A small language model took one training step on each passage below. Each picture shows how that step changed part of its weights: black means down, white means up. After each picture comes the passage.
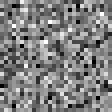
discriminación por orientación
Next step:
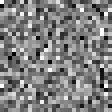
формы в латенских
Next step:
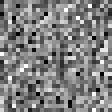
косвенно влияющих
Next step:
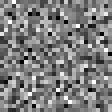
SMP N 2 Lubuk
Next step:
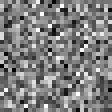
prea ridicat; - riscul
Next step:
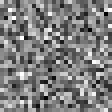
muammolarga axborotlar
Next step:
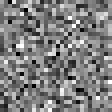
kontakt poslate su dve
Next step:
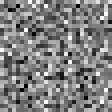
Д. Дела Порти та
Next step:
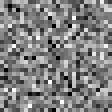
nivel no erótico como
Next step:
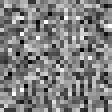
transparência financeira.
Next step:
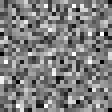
(отношение прибыли к
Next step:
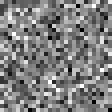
apenas nos estágios
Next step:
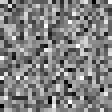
и остается весьма
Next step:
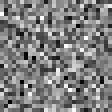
da claraboia livre.
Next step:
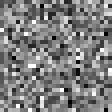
лучшим выбором для
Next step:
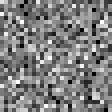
правило, проводится
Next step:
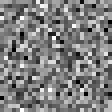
sua materialidade, quanto por
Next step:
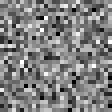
Gefahrenanalyse und
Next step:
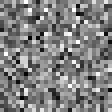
infantil, prevaricación y
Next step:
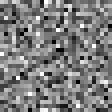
Djawa. Bali boekan
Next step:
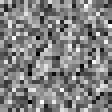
ставлення індивіда до
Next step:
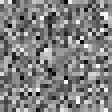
подходом к каждой
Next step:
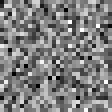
milliy arbitraj
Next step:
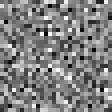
Intención de visitar un
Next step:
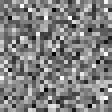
onde os seus principais
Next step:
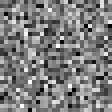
de desinstitucionalização da
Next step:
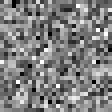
установленных законом, в
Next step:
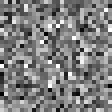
implicaciones individuales y
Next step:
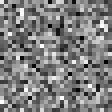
foro, o papel da
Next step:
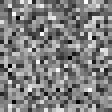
12. Ўлмасов А.,
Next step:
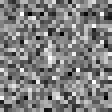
рияз этилишини
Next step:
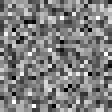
nível inicial, ou
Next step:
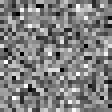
faol o'qitish usullarini
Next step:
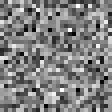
Z., Narzullayevna
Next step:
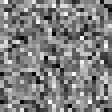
[available at this
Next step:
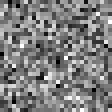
бўлаётган ҳодиса ва
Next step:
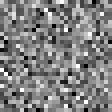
ma'lumot saqlanib
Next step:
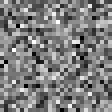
foizi bu hujumlar
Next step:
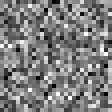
қаратилган. ¹³
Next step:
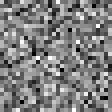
investigação e negociação
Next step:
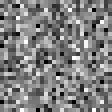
литературы: 1.
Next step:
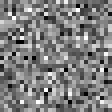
memperbarui data stok
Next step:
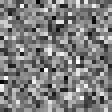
boshqalar bilan muloqotining
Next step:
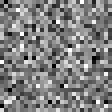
Grubu Yazı tura
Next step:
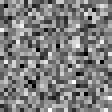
no software Gate, para
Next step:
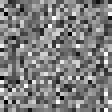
que los informantes claves en
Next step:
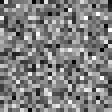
لدى المعلمين في
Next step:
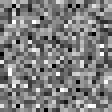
entre los hermanos Machado y
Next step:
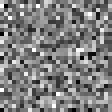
Doyle ise eserlerinde bu
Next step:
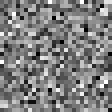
stratégique conçu pour
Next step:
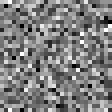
komen tegemoet aan
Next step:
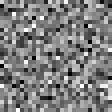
silikat. Hal ini
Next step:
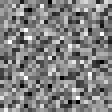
Systematic Review and
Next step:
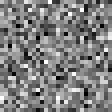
je objavio sedam
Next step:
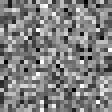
economice, tinde să
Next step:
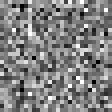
axborot beradi (isish,
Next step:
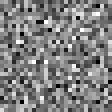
Узбекистан, заместитель
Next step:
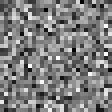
qiladi. Etnologiya faniga
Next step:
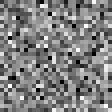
сервитут, правовые
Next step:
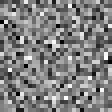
de hipótesis, se
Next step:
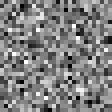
CRP. Por fim, a
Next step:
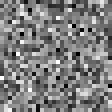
Sevara *Qishloq
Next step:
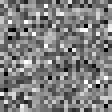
(yomg'ir o'tish,
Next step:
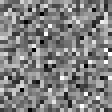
прав і свобод людини
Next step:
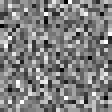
muhofaza qilish, tabiiy
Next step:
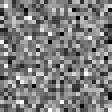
noyabrya. 15.
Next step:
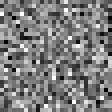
проекта Smart Dubai
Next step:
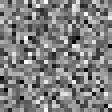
A., Kontsevoi S.
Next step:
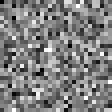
ва усуллари аниқлаш
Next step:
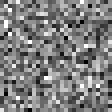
фойдасига) деб ном
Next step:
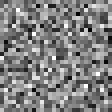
Kedua, pandangan yang
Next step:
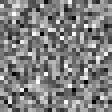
își are originea tot în
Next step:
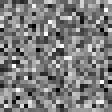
áreas de impacto de las
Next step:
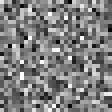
velike korporacije i
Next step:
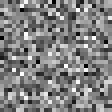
(CONTENT AND
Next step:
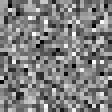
пасайтирилган бўлса
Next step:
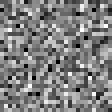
of the article is substantiation
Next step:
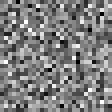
interferindo no comportamento digital
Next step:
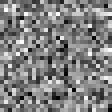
te corrigeren. Schrijver
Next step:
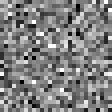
tanto no seu advento quanto
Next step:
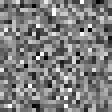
Bizga ma'lumki,
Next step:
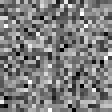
pazarlama alanlarında bir
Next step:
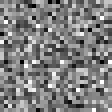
ahamiyati tufayli
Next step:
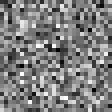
karyawan tidak
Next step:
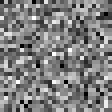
فحسب، بل قد
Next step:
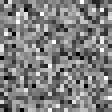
tasvirlangan. Bunga
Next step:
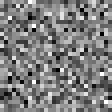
mohiyatini anglashga
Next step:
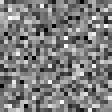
se ha visto, ello
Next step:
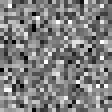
nos cenários. As forças
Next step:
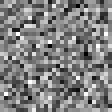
bilan dvigatelning past
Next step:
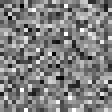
riba pasislenka į
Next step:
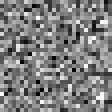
динаміці доданої
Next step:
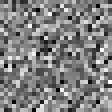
ўринли бўлади.
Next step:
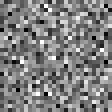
мощности предприятий.
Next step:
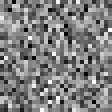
para o estágio 2**.
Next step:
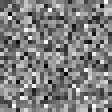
protagonismo dos/as
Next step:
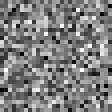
Pilotanlage..... 24
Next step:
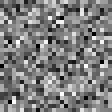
data obtained in our
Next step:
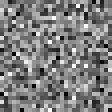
spezifiziert werden.
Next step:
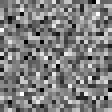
be az irodalomba,
